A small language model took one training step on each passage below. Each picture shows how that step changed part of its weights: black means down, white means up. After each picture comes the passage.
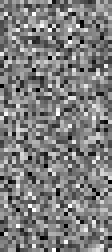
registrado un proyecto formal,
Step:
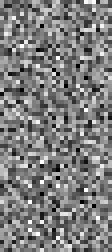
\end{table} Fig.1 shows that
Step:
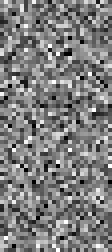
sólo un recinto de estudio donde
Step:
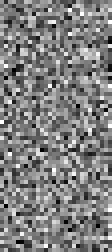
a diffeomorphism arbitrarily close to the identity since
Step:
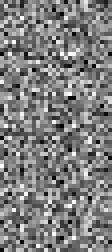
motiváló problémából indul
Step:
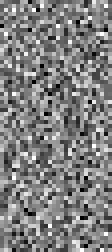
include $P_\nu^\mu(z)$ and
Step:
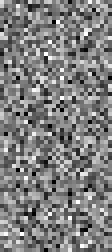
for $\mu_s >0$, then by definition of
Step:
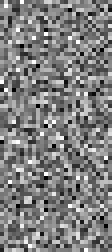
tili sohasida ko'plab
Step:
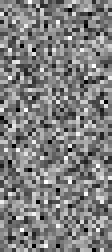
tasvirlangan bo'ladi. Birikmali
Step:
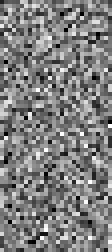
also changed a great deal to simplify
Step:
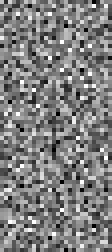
functions in $L^p(\mathbb T^d),
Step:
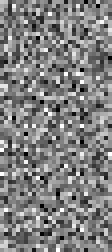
se ha propuesto a la Neurociencia
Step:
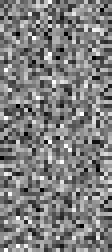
بوجود لجنة وطنية
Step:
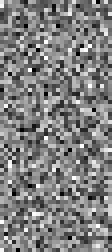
oscillator is $W=x$, thus the
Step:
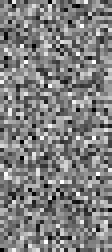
where $l$ is the scale length defined by
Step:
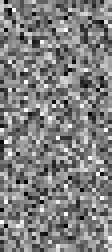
vida das populações. O artigo
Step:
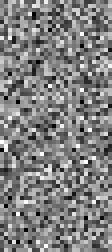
points of the permutation $\sigma \in
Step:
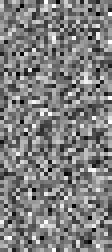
the regional office dimension is presented below: ```
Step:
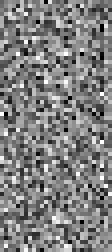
pedagógicas. 3. Fomentar la
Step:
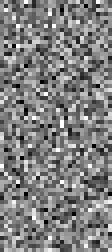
the large-scale and sparse network in our empirical
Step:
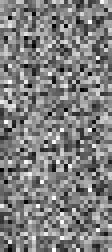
since no information or structure of the underlying problem is
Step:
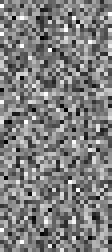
to consider the utility of our proposed approach for parameter
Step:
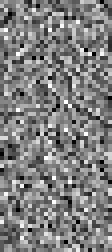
natsionalnoho tekhnichnoho
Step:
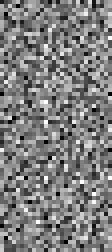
**Instituto Legado**, em 27
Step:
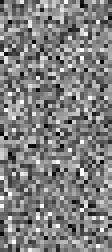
sifatlarining o'rniga kelishligi
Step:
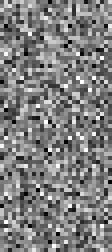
pesquisas na área. Nas pequenas
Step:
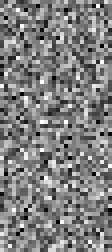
запропонована групою дослідників
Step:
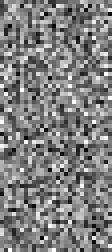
$\mathcal{P}(r)$ is as in the
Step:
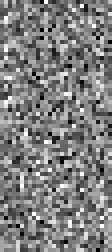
растущего организма.
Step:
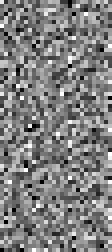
speed is altered, particularly near the solar
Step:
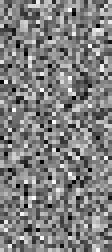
في هذه القضية؛ ذلك أن
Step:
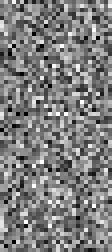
\] induced by the iterated comultiplications. We
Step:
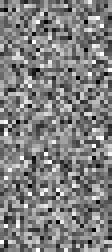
row and column are in the ideal of the divisor $$D
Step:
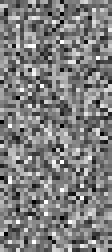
among the eigenvalues of $\g_0$.
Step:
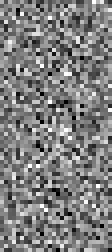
αντικείμενα που
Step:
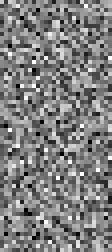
surface equilibrium temperatures for the small planets and candidates
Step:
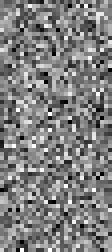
разработка новых маршрутов
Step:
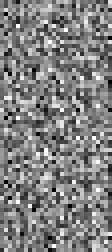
which the options are written was changed to
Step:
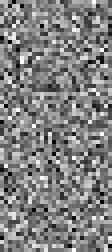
and statistical Manual Disorder, 5th edition;
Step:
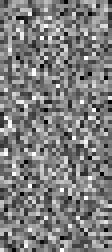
to zero as $t\to +\infty$.
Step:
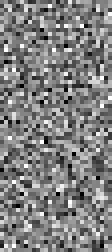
развитию креативности личности, а
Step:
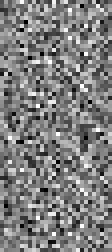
ko'rsatilgan xizmatlarga
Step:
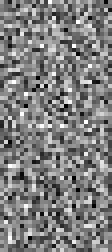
\& {AMBER consortium}. 2007,
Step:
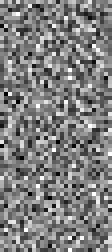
Bang impart a distinctive signature to the
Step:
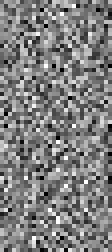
il sonra “Cosmos: A Spacetime
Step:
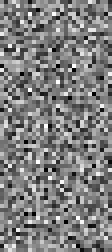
mimic simulations in larger scale networks, where manual
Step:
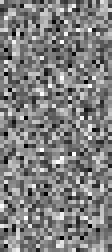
и капитальный ремонт и
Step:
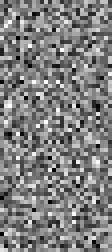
between system performance and complexity, particularly when
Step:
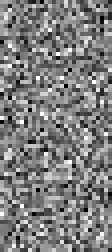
колін. **Практична
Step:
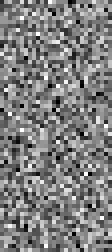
kurashish chora-tadbirlari
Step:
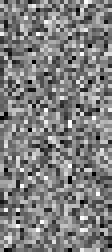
every tube $\Gamma_c^\theta$,
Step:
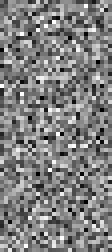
simulations and experiment. The number of vortices as a function
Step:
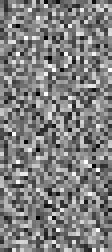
\title{On limiting cluster size distributions for processes of
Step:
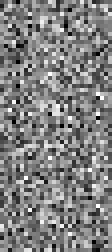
easily seen that the effects of the boundary conditions vanish and
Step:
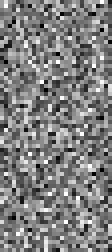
deal with nonuniform evaluation costs. However,
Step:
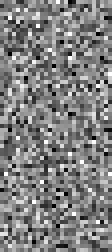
of wavevectors per spherical shell.
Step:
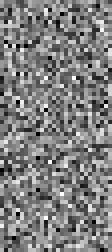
the lateral direction. It serves as the
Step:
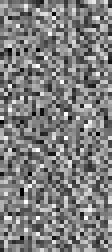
\end{thebibliography} \end{document}
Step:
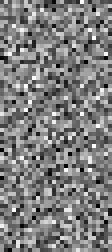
of the DW to counteract the current-induced
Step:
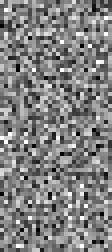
measured in units of $\lambda (T)$. The boundary
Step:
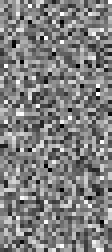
columns for practical engineering construction. This insight
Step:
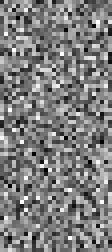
\end{thm} The idea of Concini and
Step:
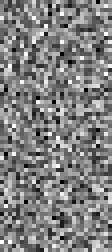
The parameters are the same as in Fig.
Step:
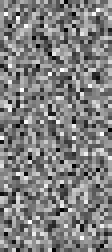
no-z approximation, based on the fact that the
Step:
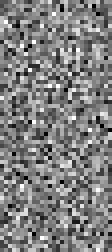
a second example is examined in which a shock forms with
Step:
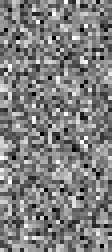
olardıǵa pedagogikalıq
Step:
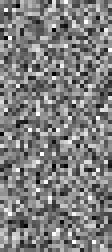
{Kerr}, Matthew and {Key},
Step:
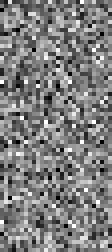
Respublikasining sug'urta
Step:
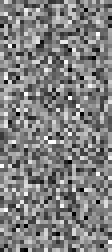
{\it internal} agents, has the advantage of being
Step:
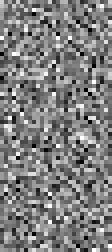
Tiedemann, J. (2009). News
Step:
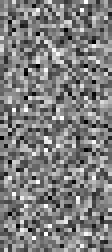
(art. 5 al. 2) op te
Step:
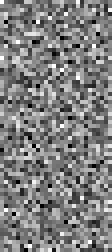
related to third order mock theta functions in his
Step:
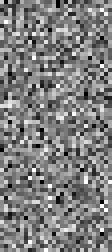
xaritasi" va amaliy choralar
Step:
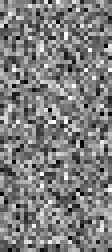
On sekiz saatin tümünü
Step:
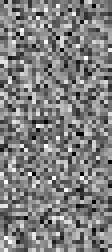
Lie group acting effectively on $M$ preserving
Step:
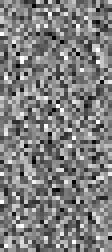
and thus, understanding the Qur'an correctly
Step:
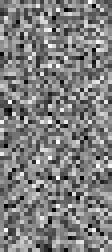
Generalizing the Continued Fractions Given a
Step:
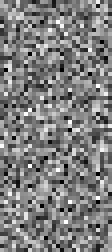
we obtain that $f$ is either the identity or the
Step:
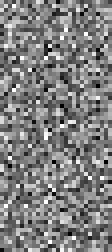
phase transitions as the anisotropy parameter
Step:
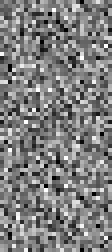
doğasına aykırı
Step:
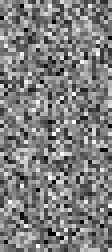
più anche per escludere i clienti non
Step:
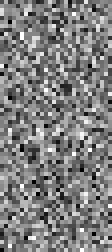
33\arcsec\ (corresponding to
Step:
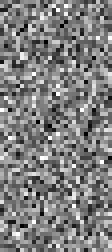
ket, qil, ber* kabi
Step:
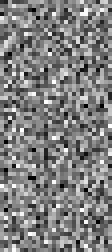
ҳолатларни келтириб
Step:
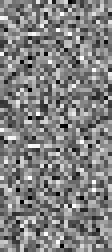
insanın dinî duyguları ve
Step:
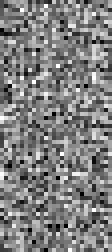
$x_k$ can be calculated as
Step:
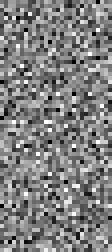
the eccentricity of their inner binary, in
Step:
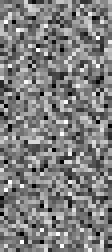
выделению из гражданских –
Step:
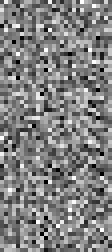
tomonlar (Strengths) qatorida
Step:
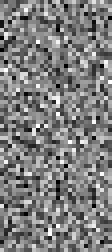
AMD Radeon\texttrademark{}
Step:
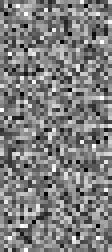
$X$ has an isolated singularity. Let
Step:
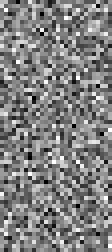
medium, one has to solve the full radiative transfer problem
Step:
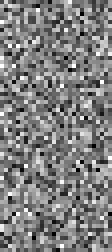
our observations, the full table of transit times used in
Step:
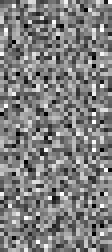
T. ROLE AND PLACE OF
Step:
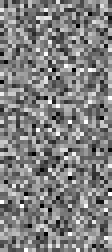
to'plamini sanash (masalan,
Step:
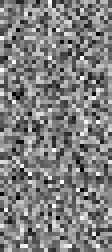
of Variable Stars} (GCVS)
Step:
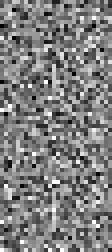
potential of \acp{EV}, which can be
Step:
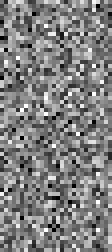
to frequency and driving strength regimes where the van
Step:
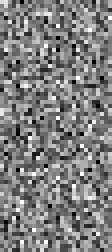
testing, and distribution. Testing shows that this application
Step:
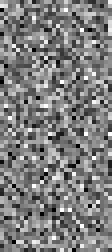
A_{n-1}$, where \begin{align*}
